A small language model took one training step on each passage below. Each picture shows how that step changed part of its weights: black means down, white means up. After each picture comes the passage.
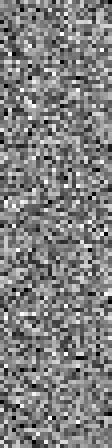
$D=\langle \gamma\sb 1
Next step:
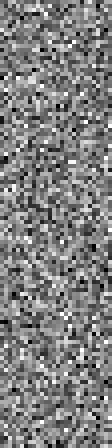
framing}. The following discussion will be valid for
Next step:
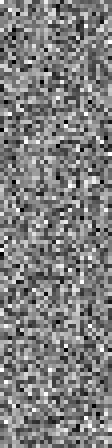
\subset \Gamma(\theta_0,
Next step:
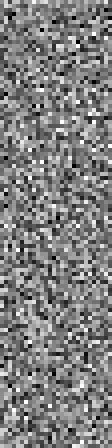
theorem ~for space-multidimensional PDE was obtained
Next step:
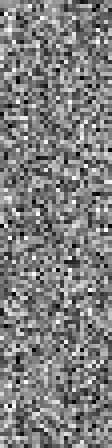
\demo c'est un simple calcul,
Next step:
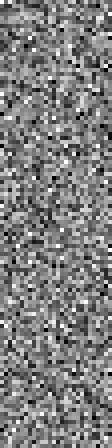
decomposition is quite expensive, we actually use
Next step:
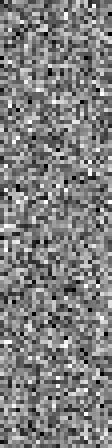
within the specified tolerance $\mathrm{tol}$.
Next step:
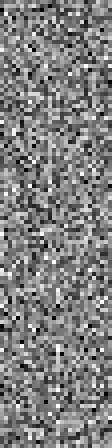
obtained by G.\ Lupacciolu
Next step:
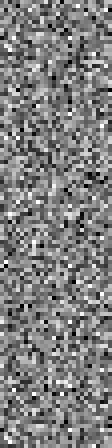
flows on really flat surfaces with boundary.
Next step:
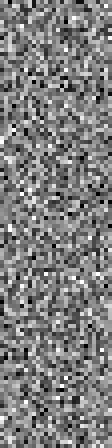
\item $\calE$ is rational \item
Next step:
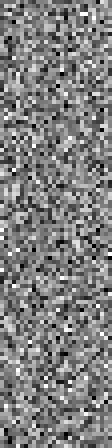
planar graph is also a $3$-connected planar
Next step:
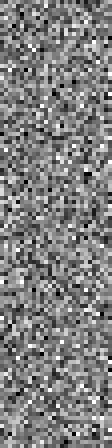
our EM model, we deactivate
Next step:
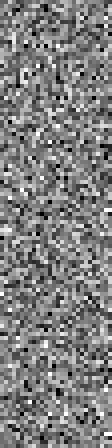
where $o_{p}(2)$ denotes the
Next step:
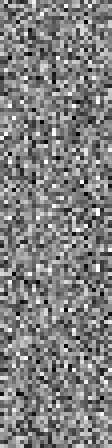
Prayer Book is Revealing
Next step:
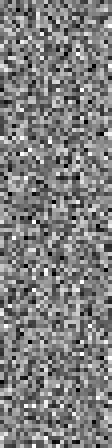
\end{lemma} \begin{pf}
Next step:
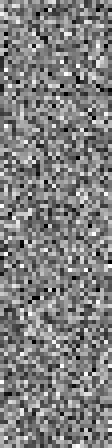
the denominators. For $x_3$,
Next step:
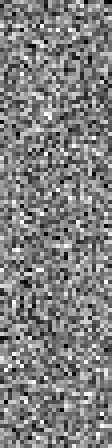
from Theorem~\ref{T1}, in the
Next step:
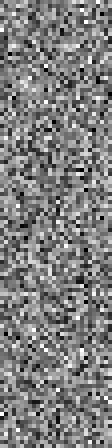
of order $\alpha>0$ if
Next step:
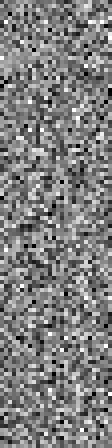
Mathematical Analysis and Optimization \\ Sumy
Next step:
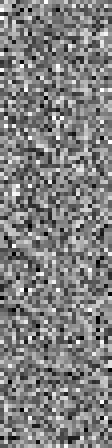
log determinant divided by the dimensionality of $A
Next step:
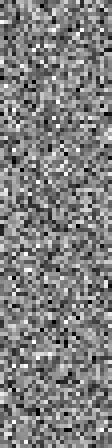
every surjective morphism $f\colon G\to
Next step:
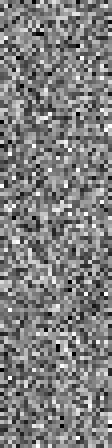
for some $v\in V$. It follows
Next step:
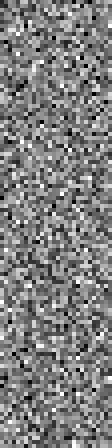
It can be described as a recurrence:
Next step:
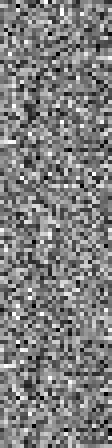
pointwise convergence $X_{t}^{c}\rightarrow
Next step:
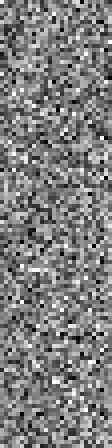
$K^\ast\sbse {\rm
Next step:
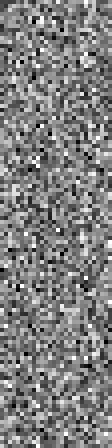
Euclidean metric. \hfill \definition Let
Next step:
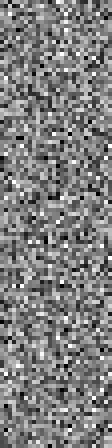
integers. We say that $E$ and
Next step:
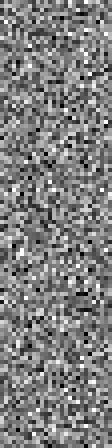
conformal associativity, Jacobi identity, etc.
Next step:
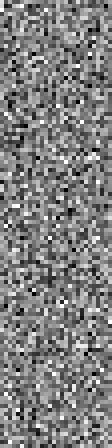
will start a new career with my
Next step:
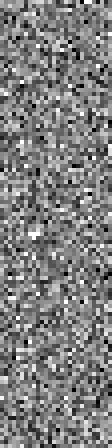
$\structA$ be a finite idempotent
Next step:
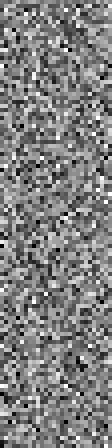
+\delta\right) .$ \bigskip
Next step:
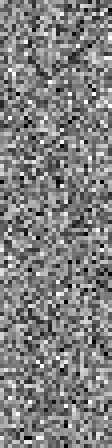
A, by Theorem~\ref{solvable
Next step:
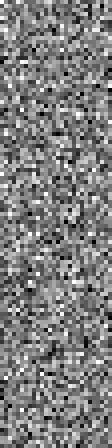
set of extreme points of~$V$. By the
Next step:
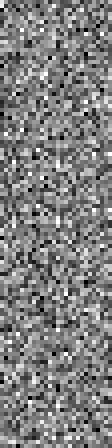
other gives Murakami's. Our
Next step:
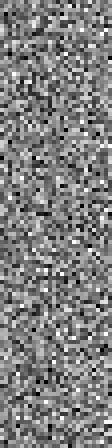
infer $k=l$ and, by
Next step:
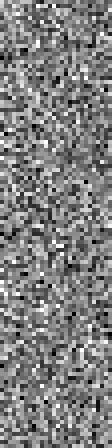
motiv\'es en grande partie par le
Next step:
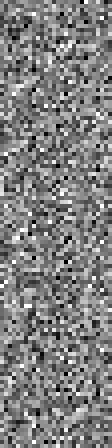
points should also be taken into account. A
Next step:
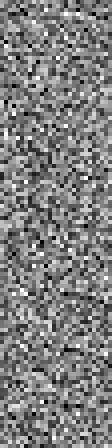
strong convergence of the partial sums. The Baire
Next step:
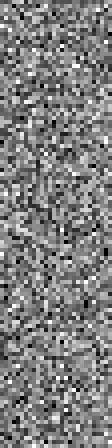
symmetric bundle $(M,t)$ over
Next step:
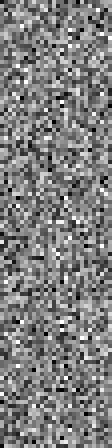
of $\C$ containing $\X$ and
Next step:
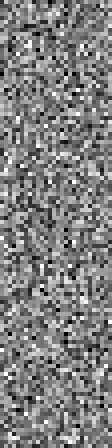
just a relation between {\it regions} in
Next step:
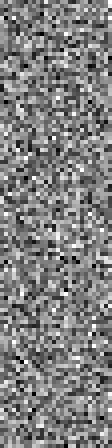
\times W$, and then go to the
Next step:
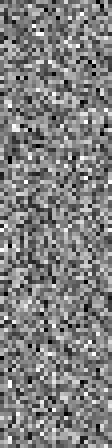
even for linear equations. The goal of this paper
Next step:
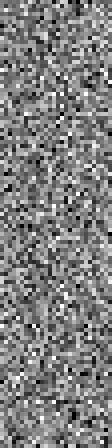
Brooks \cite{Br}, that
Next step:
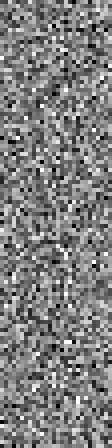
“real time”, and
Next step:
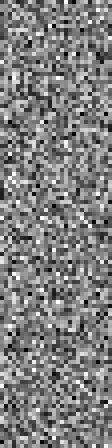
data, and it consists of data completion,
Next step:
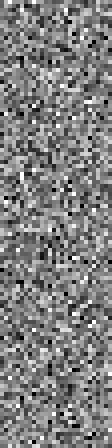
E. Brown and R. E.
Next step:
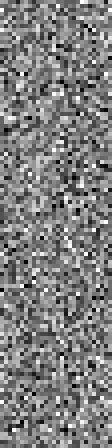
n-sphere) [14] is a
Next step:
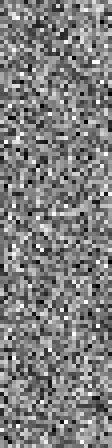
straight to the classical Riemann-Lebesgue Lemma for
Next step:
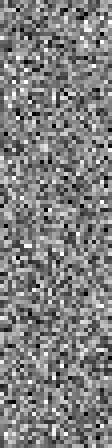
t--statistic asymptotically standard normal?
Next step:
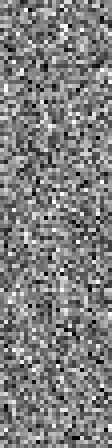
If $H_-$ is finite-dimensional,
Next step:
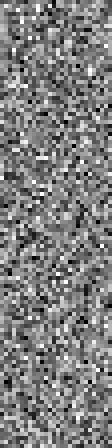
(and no compensating lower order
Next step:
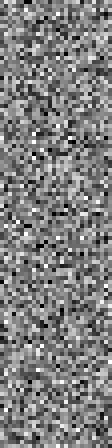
Lemma 3.1, leading to the construction of
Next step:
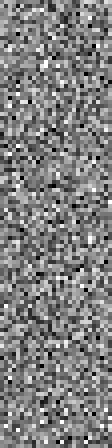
The result implies that no information disclosure cannot
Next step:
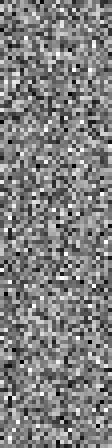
no other choice of $k$ is
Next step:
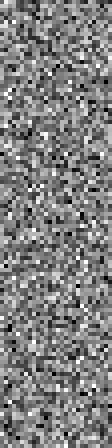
respect to this generating set, the inclusion
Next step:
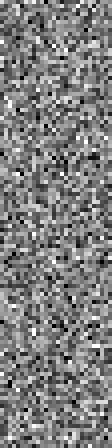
the number of operations needed to build a regression tree
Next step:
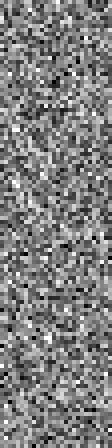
for general complex values of $s$ in
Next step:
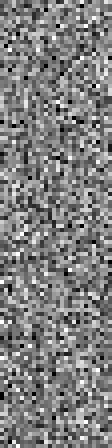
we get the conjugated quaternion frame on
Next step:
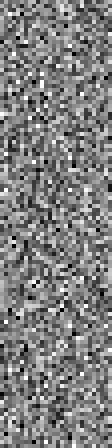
${\cal S}$ are not unitarily
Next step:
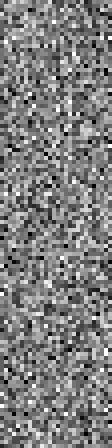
of these processes extensively in sections
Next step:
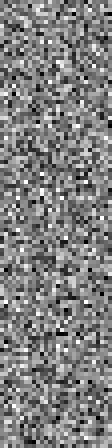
Finally, for each strict partition $\lambda$ let
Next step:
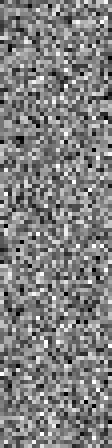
may consider more sophisticated dual mode
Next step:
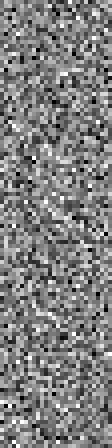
$c$ and some user associated with
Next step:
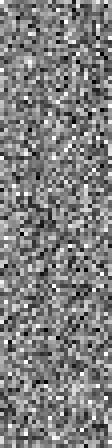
fact ${\rm {\bf A}}$ is invertible means
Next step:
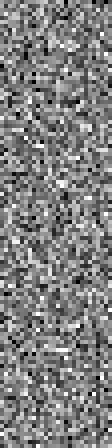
for trajectories originating from sufficiently regular initial data,
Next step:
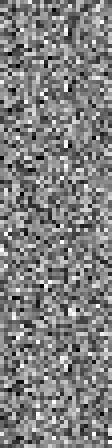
hypothesis Theorem \ref{t:thm5}
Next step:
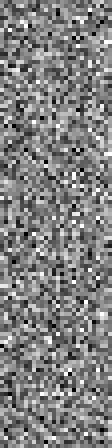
\bm{u}_i$ are bounded in
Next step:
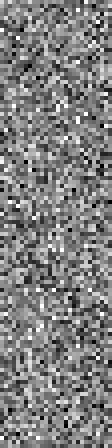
Hager \cite{HaSj}.
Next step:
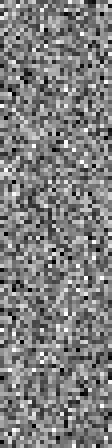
``in'' fields nowadays. Let us
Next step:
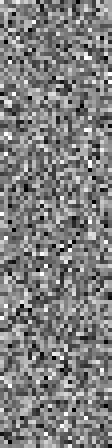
are collinear. After four inflation steps,
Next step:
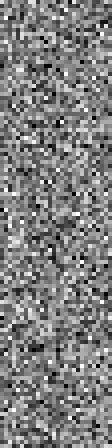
a low Mach number limit similar to our result
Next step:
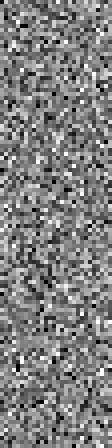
corresponding saddle point, similarly as in
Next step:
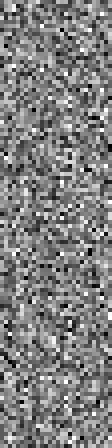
$ be a sequence of finite-index normal subgroups
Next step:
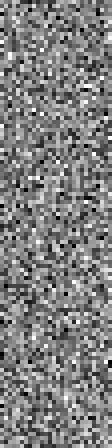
in section 2, we prove some topological lemmas that
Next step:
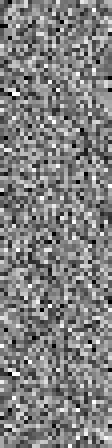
of the polygon. In case (b)
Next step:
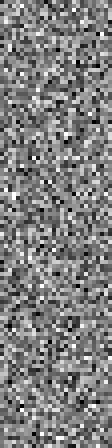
a number of useful relations with elementary functions,
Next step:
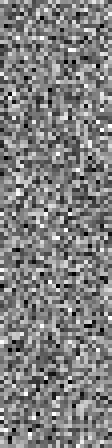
\mypar{Trees.} All trees are
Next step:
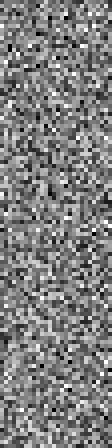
the weights. Since the higher average distance between the
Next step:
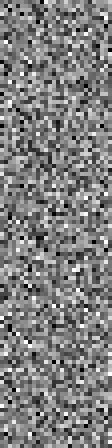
by the assumption that the size of the set \[
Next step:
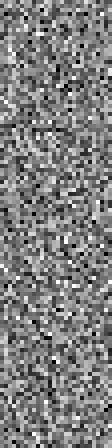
solution is compactly supported, what is the length
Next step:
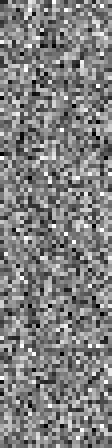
} \bibliographystyle{abbrv}
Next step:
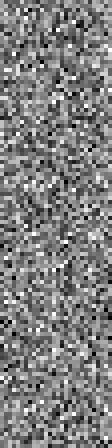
Checkers was solved.) Now, what about
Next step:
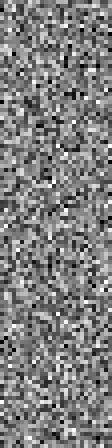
multi-index with $1\leq l
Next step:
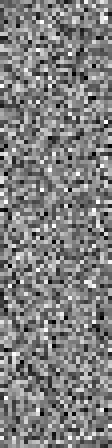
little bit more, namely, that every
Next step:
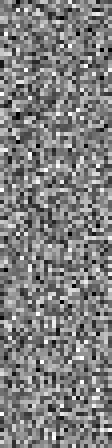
consider here two previously proposed benchmark problems. The first
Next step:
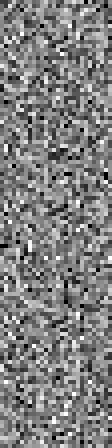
\in \overline{\gamma}[\alpha]\ and
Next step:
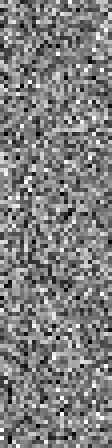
must come to the niche right away,
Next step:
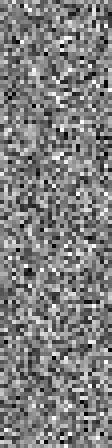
the bracket on $\mathfrak{h}_{\geq
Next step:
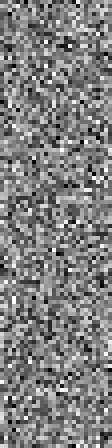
horizontal and $U$ is the normal velocity
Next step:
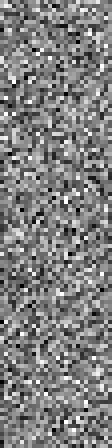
of a K\H{o}the space
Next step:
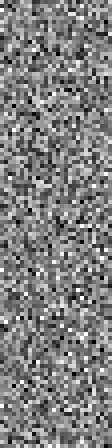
use of Tikhonov regularization. On
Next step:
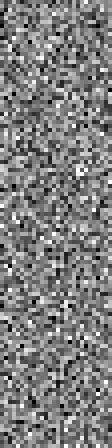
our framework, it might be of independent interest.
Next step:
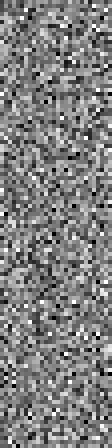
of the sub-topologies further, it
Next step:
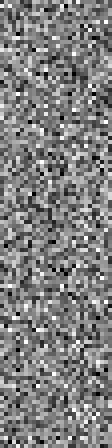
Then we can express the soliton metric
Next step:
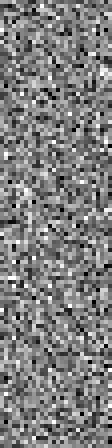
$2^{N}$ proper diagram colorings where
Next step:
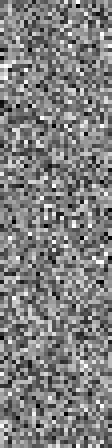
as the capacity and charge power increases.
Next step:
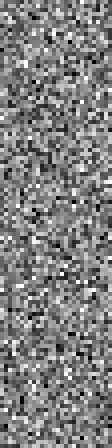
solutions $(x,y)$, or to find all
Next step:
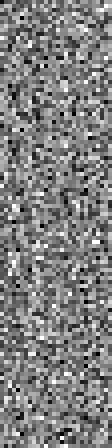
and not on the choice of $\gamma
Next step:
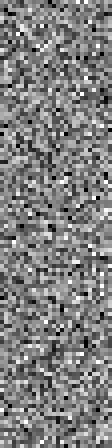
>\bar{\theta}_M$. By the
